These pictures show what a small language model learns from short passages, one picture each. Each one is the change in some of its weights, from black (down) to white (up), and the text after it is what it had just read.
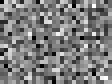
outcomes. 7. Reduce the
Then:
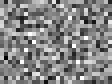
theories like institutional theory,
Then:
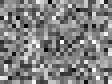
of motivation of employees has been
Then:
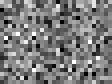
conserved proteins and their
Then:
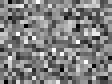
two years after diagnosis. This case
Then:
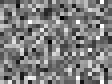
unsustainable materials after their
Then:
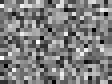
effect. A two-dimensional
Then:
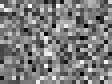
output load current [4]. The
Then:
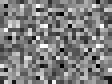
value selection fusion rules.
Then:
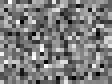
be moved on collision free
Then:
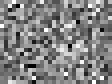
is calculated using a shear lag
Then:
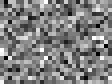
and Government General Hospital,
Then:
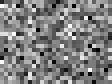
financial management behaviour in rural areas.
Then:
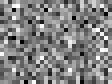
Ensure the beads do
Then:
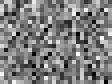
stresses for polyamide 6
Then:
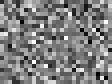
higher female predilection with
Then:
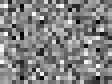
Associate Professor,
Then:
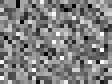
compression techniques are discussed. Finally
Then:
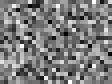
an atmospheric boundary
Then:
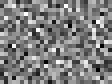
as a function of temperature in
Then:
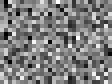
and G. PATRA,
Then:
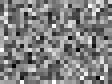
is multifactorial, but the
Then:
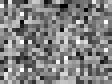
one tree point cloud from the tree
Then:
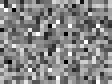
B., Annika,
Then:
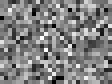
B's performance is average with Group
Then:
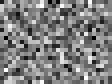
on preliminary research results.
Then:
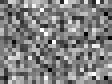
was gathered using the
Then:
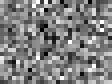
This could be an MLflow
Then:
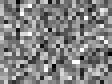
purposes of this section, we
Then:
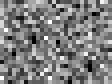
the promotion of the
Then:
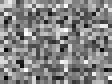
1992). While knowledge alone
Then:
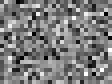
component of 8 samples of *P.
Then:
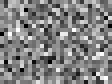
i.e., the amount of
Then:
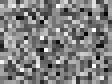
at 25° but also at a number
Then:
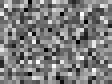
include: - o System Engineering
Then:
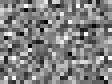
In our system we used mono,
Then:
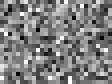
At the end researcher recommended
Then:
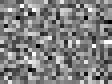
to investigate the various influencing factors
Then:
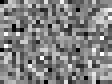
rule, cations are practically
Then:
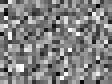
sight and together we shall
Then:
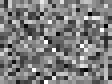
and the bank's capital
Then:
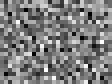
and 0.5 mg/l
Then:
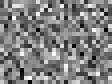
of the uninjured
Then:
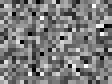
population of seventy- seven
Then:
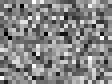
microbes (Dawson,
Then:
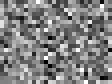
the most widely utilized raw
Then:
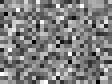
A woman working for an
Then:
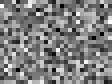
terms of experience, satisfaction,
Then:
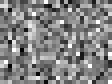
nonprofit NGOs
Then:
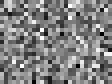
manure in Akwanga
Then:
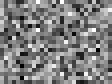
the exact conformations of the
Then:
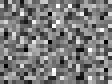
NRM matrix. The
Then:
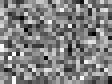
the fourth step, to obtain
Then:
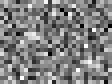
intention of ICT. Therefore,
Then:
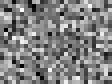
friction coefficient for the other materials
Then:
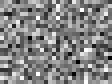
flawless recreation of the
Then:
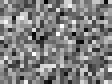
waves propagate through the
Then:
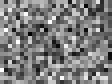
from its tip to the center
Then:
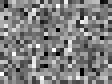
one or more self-employed
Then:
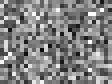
%) and constant surfactant concentration
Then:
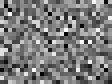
of CBD model were
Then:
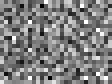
(BoB) using the
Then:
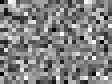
contact, in addition to the
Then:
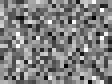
the high temperature strength of specimen
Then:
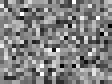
Fig. 2 depicts a
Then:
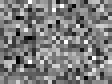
Table 6: Correlation between
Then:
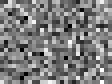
get deep into the specifics which may
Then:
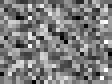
research. To complete the data, the
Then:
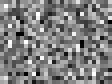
suggests that consuming certain plants or their
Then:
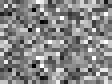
fauna of the
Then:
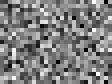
of the sensory blockade was
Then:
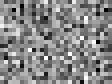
Assad Ibrahim,
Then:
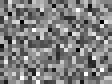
and internal consistency of items
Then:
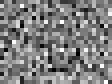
number with uniform distribution between 0
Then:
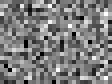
/ l or more. For the study
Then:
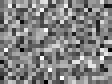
is therefore for the State to find a
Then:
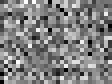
need to be taken care of. In
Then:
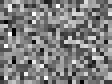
UC-solution is of the
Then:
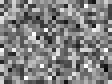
the first, unspoken law
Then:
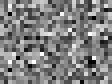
and elemental analyses. One of the
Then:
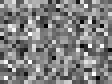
assumed to relate their work environment
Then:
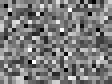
and TS-QPI. The
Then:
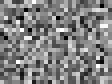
4×4 tokens) or
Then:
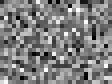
of these tests incorporated three
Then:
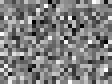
of fibre-reinforced
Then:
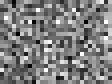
Spain E-mail:
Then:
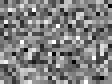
and videos to recognize
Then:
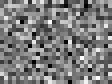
provide a facile and constructive
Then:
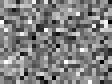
positions. As a result, if
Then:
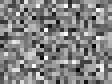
> 1}$ is equivalent to
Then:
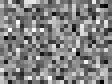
4 display the values that were calculated
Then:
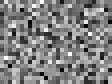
paper is threefold: 1)
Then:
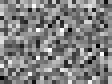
indication of 200 how well the algorithm
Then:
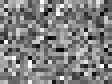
After oral administration, both
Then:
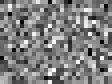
can strive to optimize outcomes
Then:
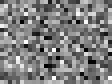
describe your level of experience with
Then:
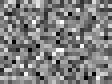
associated with human metastatic cancer cell
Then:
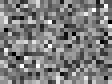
a RTBV infection rate of
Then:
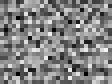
to the efficiency and adequacy of
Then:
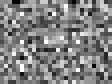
In general, GA applications represent each
